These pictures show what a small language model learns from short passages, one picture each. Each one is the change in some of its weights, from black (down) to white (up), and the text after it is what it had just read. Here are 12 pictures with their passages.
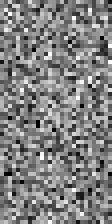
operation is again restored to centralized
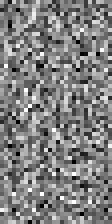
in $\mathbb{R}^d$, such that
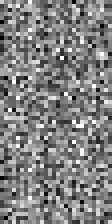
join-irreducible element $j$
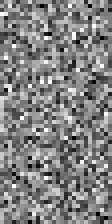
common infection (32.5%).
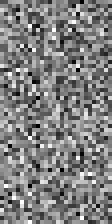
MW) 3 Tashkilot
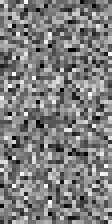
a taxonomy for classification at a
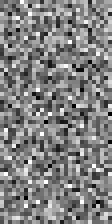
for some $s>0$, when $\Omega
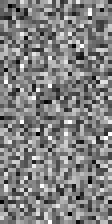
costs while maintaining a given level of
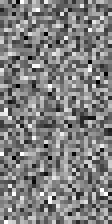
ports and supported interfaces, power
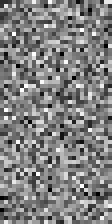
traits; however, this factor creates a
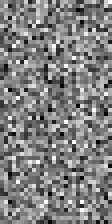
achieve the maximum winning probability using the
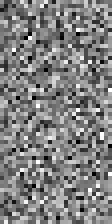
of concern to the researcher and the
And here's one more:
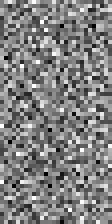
lithium and gallium for
